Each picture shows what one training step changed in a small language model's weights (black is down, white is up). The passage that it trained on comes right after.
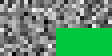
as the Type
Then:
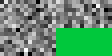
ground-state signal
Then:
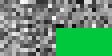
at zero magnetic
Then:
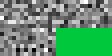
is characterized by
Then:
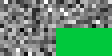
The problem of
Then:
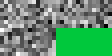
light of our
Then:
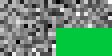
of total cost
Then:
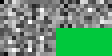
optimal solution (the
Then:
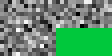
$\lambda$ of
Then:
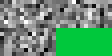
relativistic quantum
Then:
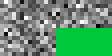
the important areas
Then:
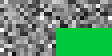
fact that the
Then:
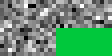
have larger values than
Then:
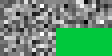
profiles directly
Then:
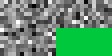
size. Thus,
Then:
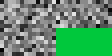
case, with no
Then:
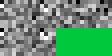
functions can be
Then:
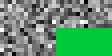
time for the
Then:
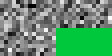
show that it is
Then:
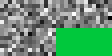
the sensitive channel
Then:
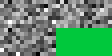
all layers is
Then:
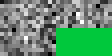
serves to
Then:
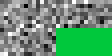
symbol vector with
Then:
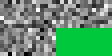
$M$ is
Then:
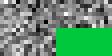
five layer
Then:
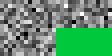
SI for a
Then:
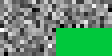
We present the mass
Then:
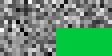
the lack of
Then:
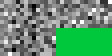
status of
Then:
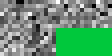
an inertial
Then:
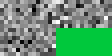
string from which the
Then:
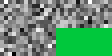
compared with the
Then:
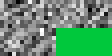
known results in
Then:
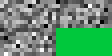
formation of a quantum
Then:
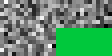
relative to the
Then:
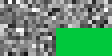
temperature generally
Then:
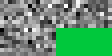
infrared using
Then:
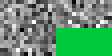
distribution of the N
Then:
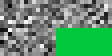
window is represented
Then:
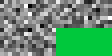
crystals have several
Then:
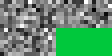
The lighter
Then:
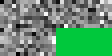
% Do not
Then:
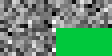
capture of non
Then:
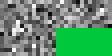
some kind of
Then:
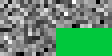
the basis functions
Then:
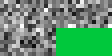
a maximum in between
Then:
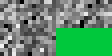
il suo
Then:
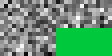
the use of
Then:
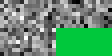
operational context
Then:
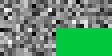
made of the relations
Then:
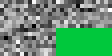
has a higher
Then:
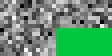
= \kappa
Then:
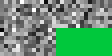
making it a
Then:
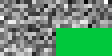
is an increasing
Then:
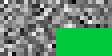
compared to the cluster
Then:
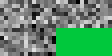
can be seen to
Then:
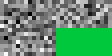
estimated from a
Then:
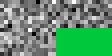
symmetry relations given in
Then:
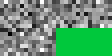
this approach we calculate
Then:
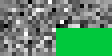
appendix B.
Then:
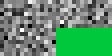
spin $J$.
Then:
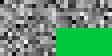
the RoI
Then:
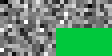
scalar have the same
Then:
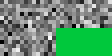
we present high resolution
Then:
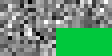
their ordering into
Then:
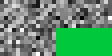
indicated so that
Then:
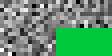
statistics of the
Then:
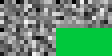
using cosine
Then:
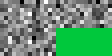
On positive charging
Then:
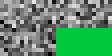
in mass to
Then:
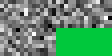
to the different ion
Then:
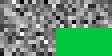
sent 0,
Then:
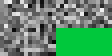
the difficulty to
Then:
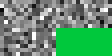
general and subtle
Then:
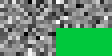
which the radiative
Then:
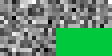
BEC at
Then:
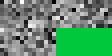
clear concentration
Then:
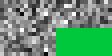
numerical simulation with 20
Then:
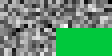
of the tests
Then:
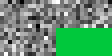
a merger
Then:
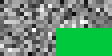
solution was found for
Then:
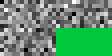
modes, no linear
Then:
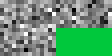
statement detection by
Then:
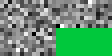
the ISM has
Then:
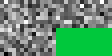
whose mass ratio is
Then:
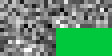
of such a component
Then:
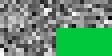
further away,
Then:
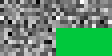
we brought
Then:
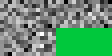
of estimating radial
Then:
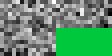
to initially
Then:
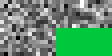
the magnetic field than
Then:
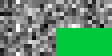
1 TeV;
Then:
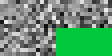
at low temperature as
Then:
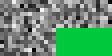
j),$ where
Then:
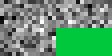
behaviour in terms
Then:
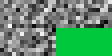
also studied in
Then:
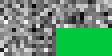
give an upper bound
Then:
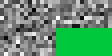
there is a
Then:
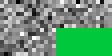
statistical differences between samples
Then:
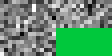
longer defined and
